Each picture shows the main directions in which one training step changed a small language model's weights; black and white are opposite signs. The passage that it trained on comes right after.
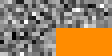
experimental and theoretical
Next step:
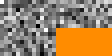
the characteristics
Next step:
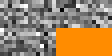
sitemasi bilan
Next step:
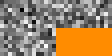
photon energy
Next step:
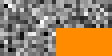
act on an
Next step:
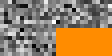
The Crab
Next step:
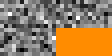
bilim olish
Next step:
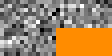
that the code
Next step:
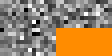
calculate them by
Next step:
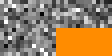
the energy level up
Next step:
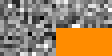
preferido por
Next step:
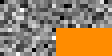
As a first example
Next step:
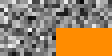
of the ion
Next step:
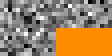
with a third
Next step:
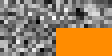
lowest order
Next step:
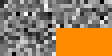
ichiga olgan
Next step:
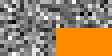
una de las
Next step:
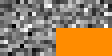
підходу до
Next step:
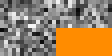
standard deviation
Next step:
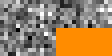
no longer
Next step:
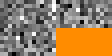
Information (Figure
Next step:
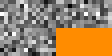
presente al
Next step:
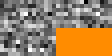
ham tilda
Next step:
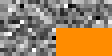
que surge a
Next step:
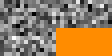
igual que
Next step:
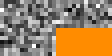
to the real part
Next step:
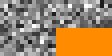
particle $q$
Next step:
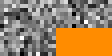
the statistical
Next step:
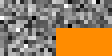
component analysis –
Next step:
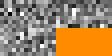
is then used by
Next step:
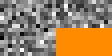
has studied in
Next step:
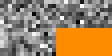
threats that
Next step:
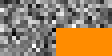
to produce a
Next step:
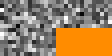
red), in
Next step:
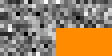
remarked in
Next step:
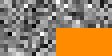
coupling factor that
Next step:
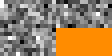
uni tishlar
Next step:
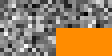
fact, calculating
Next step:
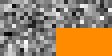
в обох
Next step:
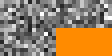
sobre sua
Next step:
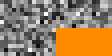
cross section in terms
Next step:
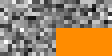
of reading
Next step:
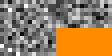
buen resultado
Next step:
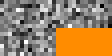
grant {\em
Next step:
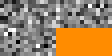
from 0 to
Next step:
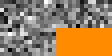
of strain in
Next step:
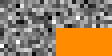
v MRK
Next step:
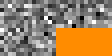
impairment can
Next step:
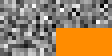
equation for upper
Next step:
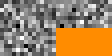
can be used in
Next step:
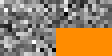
we conclude
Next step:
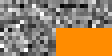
que la ley
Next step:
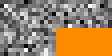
scheme could be
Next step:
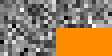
When you
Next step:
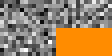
diagonal matrix
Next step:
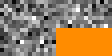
are described by
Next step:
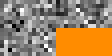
— New
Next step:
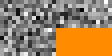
the left-right
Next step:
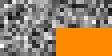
the plane, but
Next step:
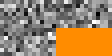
Всі ці
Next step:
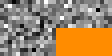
for example, around
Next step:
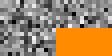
importante papel
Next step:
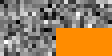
also satisfies the
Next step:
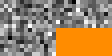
consideration is
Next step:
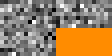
de Deus.
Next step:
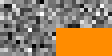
that do not have
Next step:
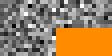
و دو
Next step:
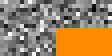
space assuming that
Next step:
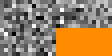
the kinetic
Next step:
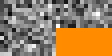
of Spanish
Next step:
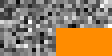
perda do
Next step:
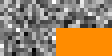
capacidades de
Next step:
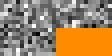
positive tensions
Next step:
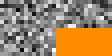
mode peaks are
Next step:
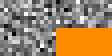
application of these
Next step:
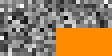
other systems of
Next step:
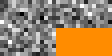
a favor
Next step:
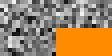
of the number of
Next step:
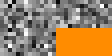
O tipo
